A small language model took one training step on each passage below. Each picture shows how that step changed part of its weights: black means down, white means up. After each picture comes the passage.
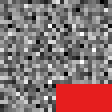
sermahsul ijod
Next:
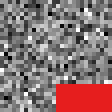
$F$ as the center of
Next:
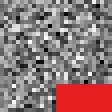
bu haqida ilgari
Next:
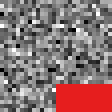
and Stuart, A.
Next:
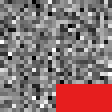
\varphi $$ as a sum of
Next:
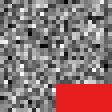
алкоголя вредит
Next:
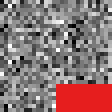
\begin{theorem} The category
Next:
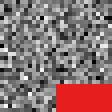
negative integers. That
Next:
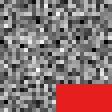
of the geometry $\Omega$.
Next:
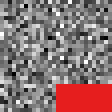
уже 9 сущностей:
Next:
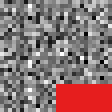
PUBLIK Risa
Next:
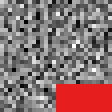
Let $\tau$ denote a smooth map
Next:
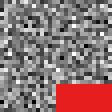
= \bigvee\{x \in
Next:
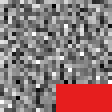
boshqa xalqlar
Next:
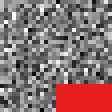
o‘qiyapman. Ich
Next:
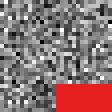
satisfy many exceptional
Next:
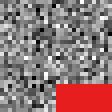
a prime. A direct way
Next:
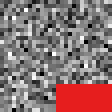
generators $J_{+}$,
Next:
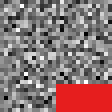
l'amélioration des
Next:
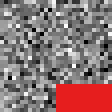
a longitude $L$
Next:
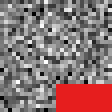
do it, for instance, as
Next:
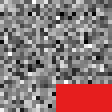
with maximum publicity with
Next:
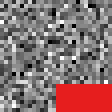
than that of the VRS
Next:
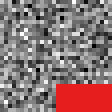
da grande demanda,
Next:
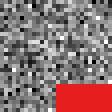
to the boundary of the domain
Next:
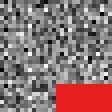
the maximum principle
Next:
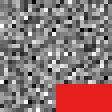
of a discrete Fourier
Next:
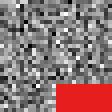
(\ref{bp}) is used
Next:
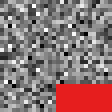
particulares de categoria
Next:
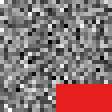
baslap mádeniy
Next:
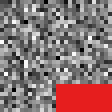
\times \mathbb{R}$,
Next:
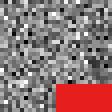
shunday soʻz
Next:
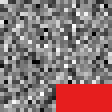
the standard binomial
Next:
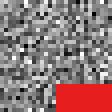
harakat qilishdan
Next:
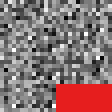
no exterior e interior
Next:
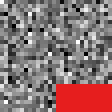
holati katta
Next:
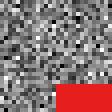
examples with finite total
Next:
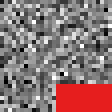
\begin{proof} In view
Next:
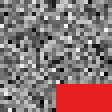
Анатолійович –
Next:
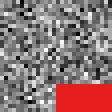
last paragraph of Section
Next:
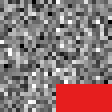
finite number $T>0$ such that
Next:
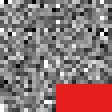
qayta aloqani
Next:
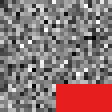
yugurish (soniya)
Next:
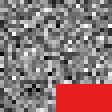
as experiências
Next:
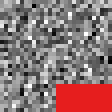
computer search shows that
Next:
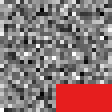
sharoitlar yaratishi
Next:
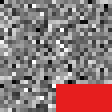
O'RNI VA
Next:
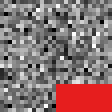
analisis dan refleksi.
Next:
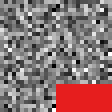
texnologiyalari va
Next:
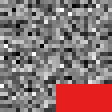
میں جس
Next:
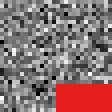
any given proof, it makes
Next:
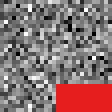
les décisions
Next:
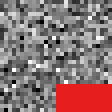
the gradient operator on $M$.
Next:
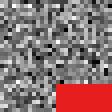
some $\sigma\in S_n$
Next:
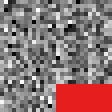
DMK for short):
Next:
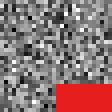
злочинні накази
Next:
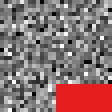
Aldus kunnen
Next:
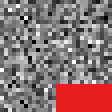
$R$ is conformally
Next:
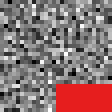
\}$ with the corresponding values of the
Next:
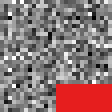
объектов (в
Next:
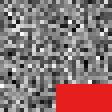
joriy etish; •
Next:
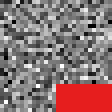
zeigen wir, wie
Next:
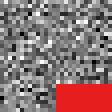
seconda nel corso del
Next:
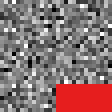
paper, and the second particle
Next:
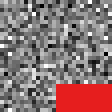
dummy » prenant
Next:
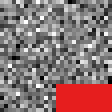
sería responsable de
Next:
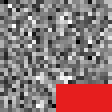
\to E$ uniformly on
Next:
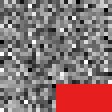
a classical problem studied
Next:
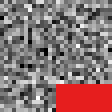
patients with Chronic
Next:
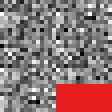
\ \bigskip \subsubsection
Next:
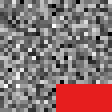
the above inequality reads
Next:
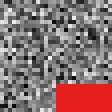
$\Ocal$ and $\Qcal$
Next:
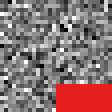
least $4$, and $n
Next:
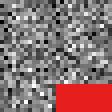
well as their applications in
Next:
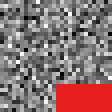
of this research is the
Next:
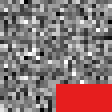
в России, то
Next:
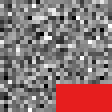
de ampliação do
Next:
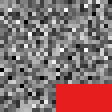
since. There is in fact a
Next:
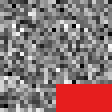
indecomposable regular module of
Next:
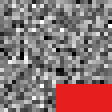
nontrivial, where $b$
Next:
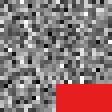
disminuyó la atención
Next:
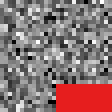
bahasa pemrograman
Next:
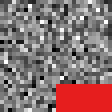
in these applications. The
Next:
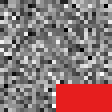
either $\langle AB \rangle
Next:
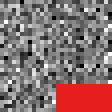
provides the remarkable
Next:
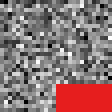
platformalar, interfaol
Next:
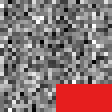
розгубленість та
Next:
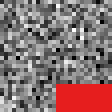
Hizr, soqiy
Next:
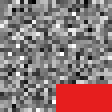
jarayon o'quv
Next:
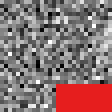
avoid confusion, we
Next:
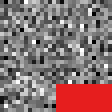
этишга тайёр
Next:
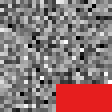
-тарбия фани
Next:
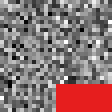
$\mu$ is a subgroup of
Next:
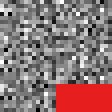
the hyperplane. The
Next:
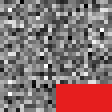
minimum energy among
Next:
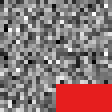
demonstrated that cooperation
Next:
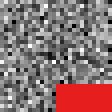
this section, we focus on small
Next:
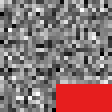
mos keladirkim,
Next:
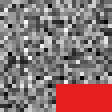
la competencia de
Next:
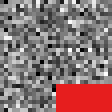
sacramentum; in eo
